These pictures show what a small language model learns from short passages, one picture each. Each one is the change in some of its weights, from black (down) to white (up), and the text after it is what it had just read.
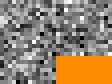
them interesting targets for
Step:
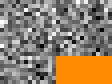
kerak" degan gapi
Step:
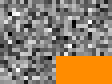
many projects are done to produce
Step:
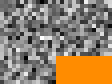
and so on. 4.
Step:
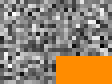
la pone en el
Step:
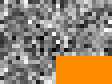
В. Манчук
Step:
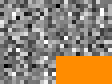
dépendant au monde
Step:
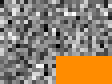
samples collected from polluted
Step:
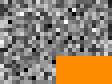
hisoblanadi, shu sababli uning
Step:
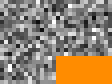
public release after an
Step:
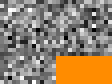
Pedagogika. — T.:
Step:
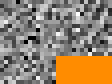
estos términos
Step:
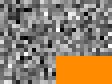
à descompensação
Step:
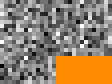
not an engineer,
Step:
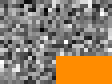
standardizaciji i
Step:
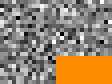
visiting professor at Central
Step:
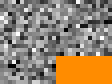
is the analysis of large,
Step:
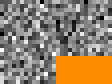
method in temperature reduction due to
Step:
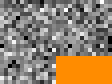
of dead space in structures
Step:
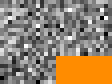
prevent risks, in particular in
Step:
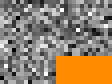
of study is the fish
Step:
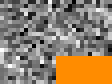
molienda y
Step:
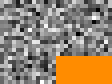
в настоящее
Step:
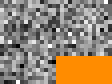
most popular language) application,
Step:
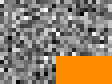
et des technologies avancées
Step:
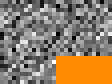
of "dark energy",
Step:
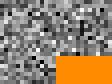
yoki mutaxassislik
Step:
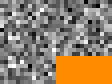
because of the differences in soil
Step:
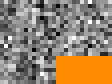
çantanın suya
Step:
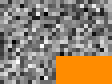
oqim monitoringi,
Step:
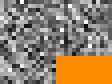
the investigated system is introduced.
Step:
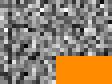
have been published. A
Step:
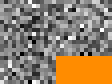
EQE data. The
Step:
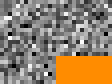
others who mainly live in
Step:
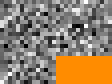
challenges for the synthesis of high
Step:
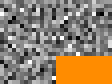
этиш дастури
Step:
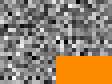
three decades, statins
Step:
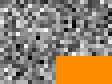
with different realms of human
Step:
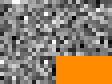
of hiring his
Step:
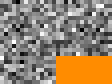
деятельности — заключения
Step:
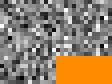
years is especially critical, as
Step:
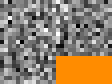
xizmat davomida k ta
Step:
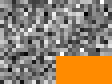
X-ray structure of
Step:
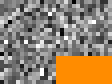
naar voren is
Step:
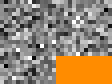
End profile climbs
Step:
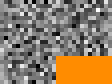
fins exclusivos
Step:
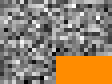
hayot yo mamot,
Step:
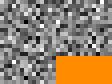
con el otro y lo otro
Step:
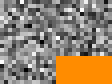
the potential to be hit
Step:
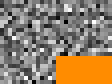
highlighted a significant difference in
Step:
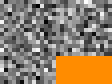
Karimova V.
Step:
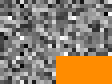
age-related distribution of
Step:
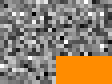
UD and CP
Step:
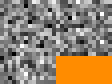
X.$$ Definition:
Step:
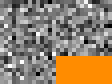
SOCRATIC should
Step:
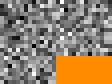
- i. Bila
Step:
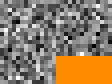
regulation possibility.
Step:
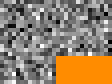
for 2030 includes the process
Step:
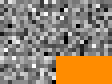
described by fantasy
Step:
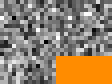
1 km² under
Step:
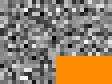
und Change requests an
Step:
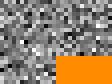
are summarised in Table
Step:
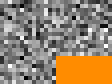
stabilité du produit
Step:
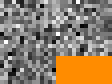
the heterocyclic
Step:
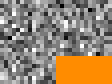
які роблять
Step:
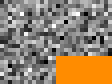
dastlabki bosqichlarida
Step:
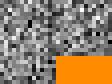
Obviously, rural
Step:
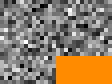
different degree of germination
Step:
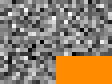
chromosomes. The
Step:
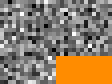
We recall the q
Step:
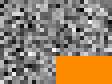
citations per document, the
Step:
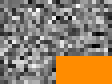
adopted the approach incorporating
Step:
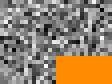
tashqari o'z
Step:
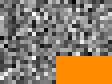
(Biju et
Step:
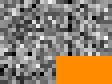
for the employer it means
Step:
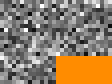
period of time. The results
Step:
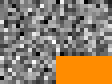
30 mln.dan
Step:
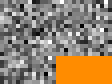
die Pflanzen in
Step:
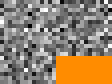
considerada uma técnica
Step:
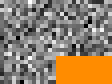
Clarification of the Research
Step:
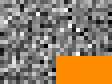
practice in the Republic of
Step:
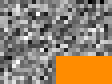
bog'lari, ijtimoiy,
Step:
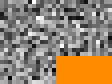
tai posterit on
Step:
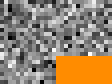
этой практике. В
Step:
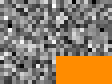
2D kristall
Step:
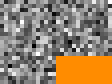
morals, attitudes,
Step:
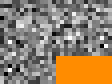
it to those in developing
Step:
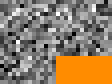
actions and timelines,
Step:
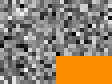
курса лечебного
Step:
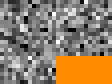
scheduling algorithm for
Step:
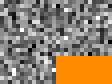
chiaramente un
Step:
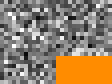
period (up to 28
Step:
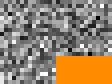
are involved in the process,
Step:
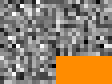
mounted in a
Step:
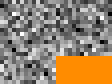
response to management alternatives could
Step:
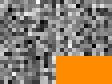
sens modal derivat din
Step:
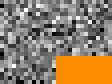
able to effectively produce
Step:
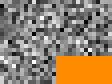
chiamate alle
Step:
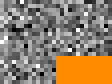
the purpose of preserving
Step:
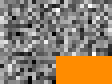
14. Adhamov
